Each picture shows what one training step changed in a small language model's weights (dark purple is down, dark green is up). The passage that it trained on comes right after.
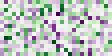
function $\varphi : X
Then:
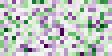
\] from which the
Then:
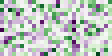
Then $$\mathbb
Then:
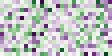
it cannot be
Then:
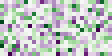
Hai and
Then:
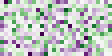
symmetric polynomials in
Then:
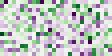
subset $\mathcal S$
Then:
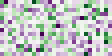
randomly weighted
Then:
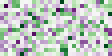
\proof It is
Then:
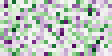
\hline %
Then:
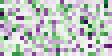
then every contractive
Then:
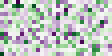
pattern for
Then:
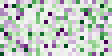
(or more)
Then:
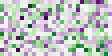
each interval,
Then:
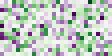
This, together
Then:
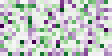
kernel function and
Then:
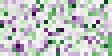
clearly shows that
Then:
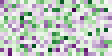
where we showed that
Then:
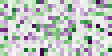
as follows. We have
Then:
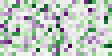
be easily
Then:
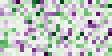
at most~$\mu$
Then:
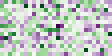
and therefore would
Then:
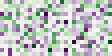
has shown that
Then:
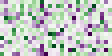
> 1/\varepsilon$,
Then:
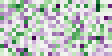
obtain a bound of the
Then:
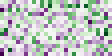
smallest positive
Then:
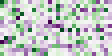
and procedures
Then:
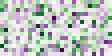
*for $z
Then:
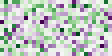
specifically for
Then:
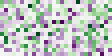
$\Lambda$); any
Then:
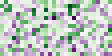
a harmonic
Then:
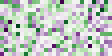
natural projection
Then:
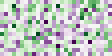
ring $\Delta$
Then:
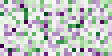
Zeros }
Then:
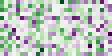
except for
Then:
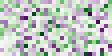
first reduce all
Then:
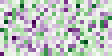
4$, to define the
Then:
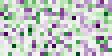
is strictly
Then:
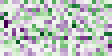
brevity and
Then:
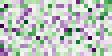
constraint in
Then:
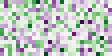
of all codes
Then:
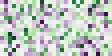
> 0$ such that
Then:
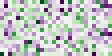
\to \overline
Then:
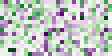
least three of its
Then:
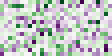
cumulative sum
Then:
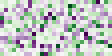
automorphism group
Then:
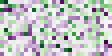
semidirect product
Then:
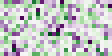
minimum, but with
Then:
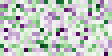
here take values
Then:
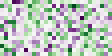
Due to the
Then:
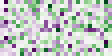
vector fields:
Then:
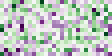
linear ordering of the
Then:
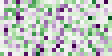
$N \rightarrow
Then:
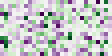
gradient is then
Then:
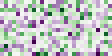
Throughout, we
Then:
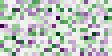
and $T$ is
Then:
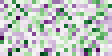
tiling property.
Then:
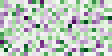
Define for any
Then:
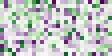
of $\beta$.
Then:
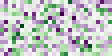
parametric family
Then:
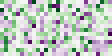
Hence, the following is
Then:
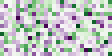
$\widehat M$
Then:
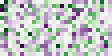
(has the
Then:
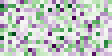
with equality outside
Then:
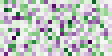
preceding inequality by
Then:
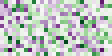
More generally ,
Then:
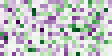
with TV.}
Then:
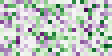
that $C$ is
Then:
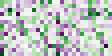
analogous deduction
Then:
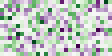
for a certain
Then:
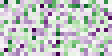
spatial dimension and
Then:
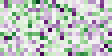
of all singular points of
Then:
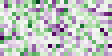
of change of
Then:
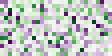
< & C\cdot
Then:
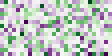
act on triples
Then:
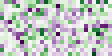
short zero-sum
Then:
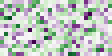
for $n\geq
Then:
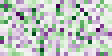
by sharp,
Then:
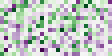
are the convergents
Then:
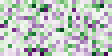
be chosen as
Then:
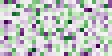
decomposition of
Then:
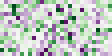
a jump of
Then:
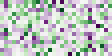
of that representation.
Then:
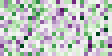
least square
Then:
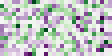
from applying the
